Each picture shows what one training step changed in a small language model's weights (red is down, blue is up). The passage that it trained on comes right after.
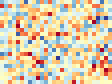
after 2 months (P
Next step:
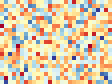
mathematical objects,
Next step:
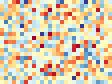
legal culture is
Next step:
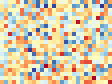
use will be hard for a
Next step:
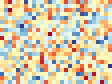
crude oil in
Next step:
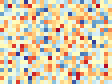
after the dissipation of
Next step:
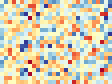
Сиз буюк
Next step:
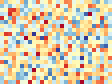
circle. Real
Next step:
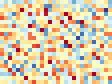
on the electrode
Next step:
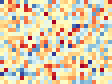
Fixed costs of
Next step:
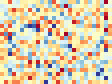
Based upon tried
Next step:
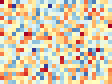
of a Multipolar
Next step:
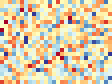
of Commerce,
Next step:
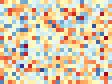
is large and Faraday
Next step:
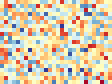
the discounted cash
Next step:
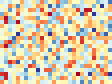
такъ же
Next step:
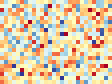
that contribute to the integral
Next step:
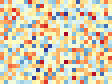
not exhibit a
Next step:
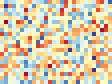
text, while the alt
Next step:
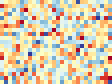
of second language,
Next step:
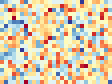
interior of Ceará,
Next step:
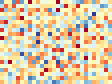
for the bilinear terms
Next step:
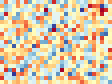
Figure 1(f),
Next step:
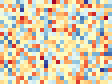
from school between
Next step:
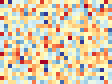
settings, respectively. For
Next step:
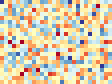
constituídas como
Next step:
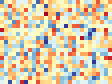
for ALS attempt
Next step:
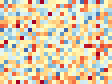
challenging. During
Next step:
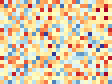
respectively, and each one of them
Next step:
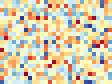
were optimised for the
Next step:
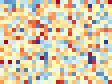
highly influential among
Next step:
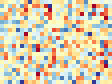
shevaga xos
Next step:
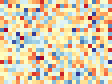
there, but still within
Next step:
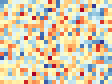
kommunisere at
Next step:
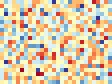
that the heterolytic
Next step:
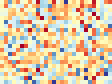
and $\Sigma_1$
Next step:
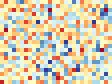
UV and EUV
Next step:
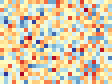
\metre \squared
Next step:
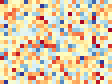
eliminate RF field
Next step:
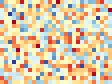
on entry and also on
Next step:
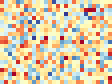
$\theta_Y$ values for
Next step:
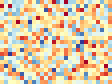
up medium risk
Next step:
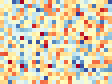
se utilizó el
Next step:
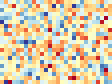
exponents in 1D and
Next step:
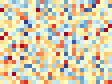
solutions give more control
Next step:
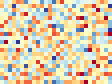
the pickup, and
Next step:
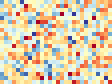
the numbers of
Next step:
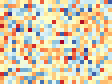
the harmonic approximation
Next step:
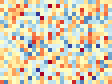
audit as an effective
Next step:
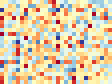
industrial applications. The
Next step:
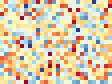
lenticular and is
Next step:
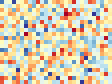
amaçlayan bir
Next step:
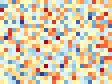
- o'ziga
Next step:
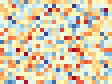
in AA but also in
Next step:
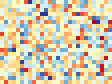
de los IBP y la
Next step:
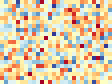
while holding all other
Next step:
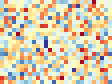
que faleceu em
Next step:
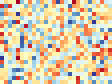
a conceptual model for the
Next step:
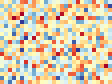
yordam beradi.
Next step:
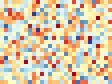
tomographic formulation
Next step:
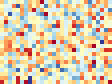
health interventions on
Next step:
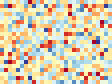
the extent to which users
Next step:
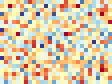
та на основі
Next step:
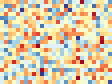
was given by \beq N
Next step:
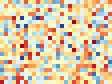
a monovacancy in
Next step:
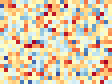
to the censoring
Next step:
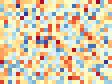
basis, in order to
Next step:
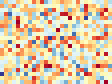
technical and other means
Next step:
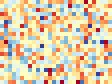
long-term spectrum in
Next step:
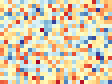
in demography. A
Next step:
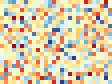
electron, $q'$.
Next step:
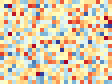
shown that in the final
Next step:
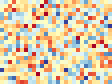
(PRS) as the
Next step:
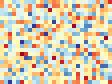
of TML). These can
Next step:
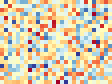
options to enable higher network
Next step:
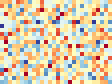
scale factor and the
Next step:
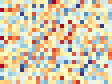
IEEE Intl
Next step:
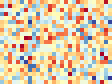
the lower part of the
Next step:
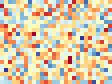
It has been shown recently
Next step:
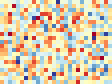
has been advocated by
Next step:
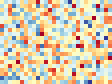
dua bagian
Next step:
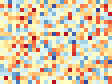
moins. ²⁰
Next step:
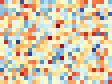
displays diagrams
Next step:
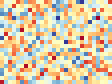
oscillate fully
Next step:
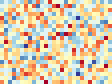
models perform reasonably
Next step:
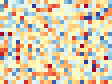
suppurative conditions
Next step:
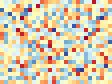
active surface area
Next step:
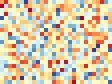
benign and appears
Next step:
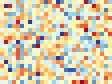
base stations. In
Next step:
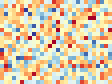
on usage of electronic
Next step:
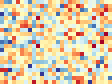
(FMR) has long
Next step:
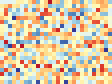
distances, $r$,
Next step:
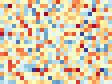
significant to note that the
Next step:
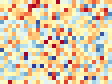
Chicago Press.
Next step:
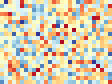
contractor to have
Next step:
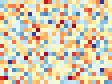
creative societies in
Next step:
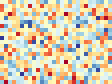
han sido de
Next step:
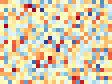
to'rt qatorli
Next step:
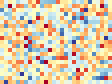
fluid: waves
